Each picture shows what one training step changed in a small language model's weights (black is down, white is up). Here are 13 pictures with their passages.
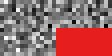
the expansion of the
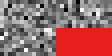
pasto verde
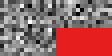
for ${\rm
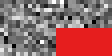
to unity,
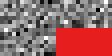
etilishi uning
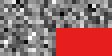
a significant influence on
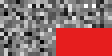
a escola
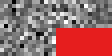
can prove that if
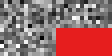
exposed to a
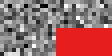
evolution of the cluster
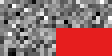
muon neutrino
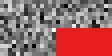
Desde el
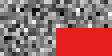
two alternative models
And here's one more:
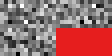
effect of gravitational waves
